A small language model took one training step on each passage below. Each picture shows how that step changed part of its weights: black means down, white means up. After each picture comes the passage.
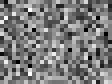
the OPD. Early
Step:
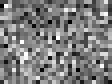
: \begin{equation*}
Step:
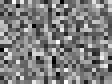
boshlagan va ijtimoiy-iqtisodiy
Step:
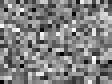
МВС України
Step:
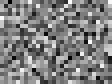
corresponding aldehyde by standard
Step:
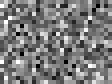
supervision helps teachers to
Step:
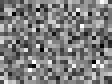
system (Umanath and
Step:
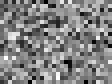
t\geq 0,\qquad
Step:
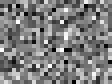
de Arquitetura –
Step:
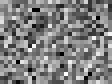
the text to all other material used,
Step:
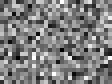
work and direct their efforts towards the
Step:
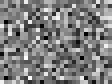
o'xshash va
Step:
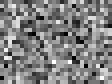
a positive integer $d>0$
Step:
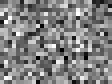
a nonzero integer. Since all weight
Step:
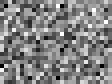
\begin{split} R_X
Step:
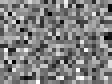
estudiantil sobre la educación
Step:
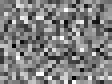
por parte del analista, una
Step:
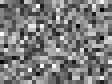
light (f_h) estimated from
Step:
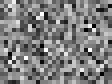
is bounded by $a$ itself
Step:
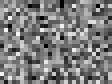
(Definition 1.15). In a
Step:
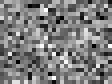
(iii) is a standard consequence of
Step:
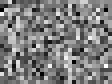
\vspace{3pt} \par
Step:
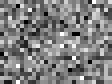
precipitation but on top of that
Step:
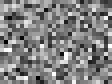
darajasini ko‘tarish
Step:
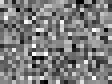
enter into the following result, see
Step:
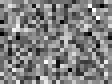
aortic preparations with and
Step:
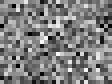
(Riesz transforms, for
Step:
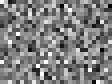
by electrostatic spray,
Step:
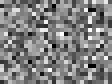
in relation to the level of the
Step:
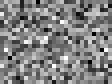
gradient magnitude, $\| \nabla
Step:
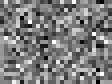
The sample was left there overnight
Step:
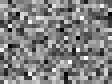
jejaring, dan
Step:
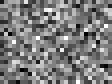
de l'apprentissage
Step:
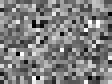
Ciencias Sociales: 50
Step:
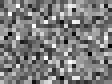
is an evolution algebra. }$\
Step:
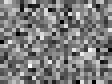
shape a future of artificial intelligence
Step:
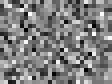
rivojlantirish zaruratini
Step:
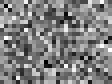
O compromisso com a
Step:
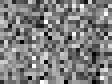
is introduced together with the discrete times
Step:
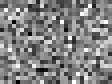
z=1.$$ Let us call
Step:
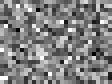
yechimlarni talab qiladigan
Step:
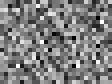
is currently limited by incomplete
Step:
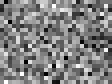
*edi, ekan*
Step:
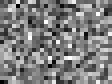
en su fruto; sin
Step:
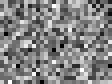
takaful, vaqf,
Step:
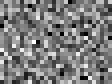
deep analysis of economic processes,
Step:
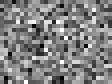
is essential for managing a large number
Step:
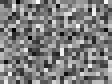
Issues related to the determination
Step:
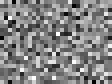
conditions \eqref{thesto} or
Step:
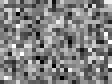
both have given a series of
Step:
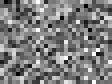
densities were measured by the
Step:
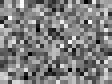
optimal service fee $p$ and
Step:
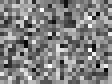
demanda. Pela Funai
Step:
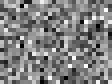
the nursing staff Course
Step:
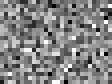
results of a first demonstration of
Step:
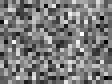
dialítico. 2.
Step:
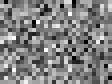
su autor: *“La
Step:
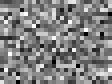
Non-coding DNA
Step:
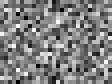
both training adaptations and genetic
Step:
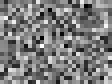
– Joint Research Centre
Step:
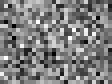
the interplay of different topics within
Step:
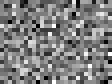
та незалежність
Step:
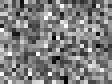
тўғри келган.
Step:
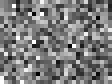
the proofs of specific theorems,
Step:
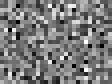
of the simulated curves. These
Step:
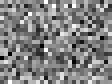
is a real valued two
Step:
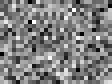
It remains to show that $\phi$
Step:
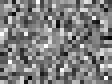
cells in $\cw$, they
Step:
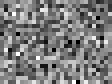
the fire spread. The reason that
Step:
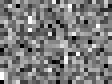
non-hydrostatic models are
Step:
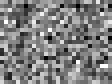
Figure 2: Number of Conception
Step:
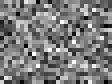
библиотек с
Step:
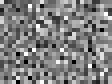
ментальности. Эти
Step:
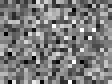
on clustering countries based on panel
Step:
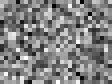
tren que se desplazara
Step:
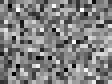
provide much needed diversity to empirical
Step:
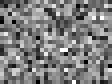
low evidence for probiotic
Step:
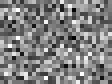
statement. So, there is no
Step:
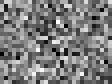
i.e. this set is an
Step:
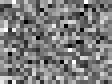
cause sadness, depression
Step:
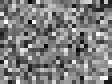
Finally, if $\Omega$ has smooth
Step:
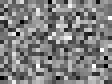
suelo decir, en un
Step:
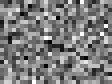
بالقرارى 2
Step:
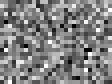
common averaging algorithms.
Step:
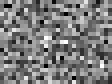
Biometrics} {\bf
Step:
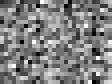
deb beparvo qarab
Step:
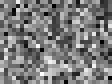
number of natural numbers not greater than
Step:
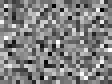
Binobarin, har
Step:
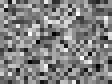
(Explosive Power)
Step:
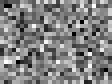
часть считает
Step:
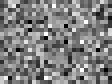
y entregado para ilustrar
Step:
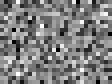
резилієнтності та
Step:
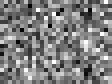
pekerjaan yang
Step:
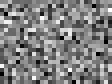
fanini o‘qitishda
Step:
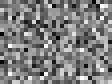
of the concepts of education and
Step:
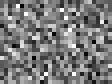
we take the approximation error to be
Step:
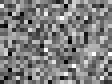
is bistable, there exist both
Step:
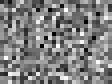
w tak młodym
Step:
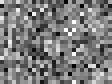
allows the information to be an asset in
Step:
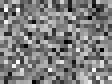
Systems, IEEE Trans.
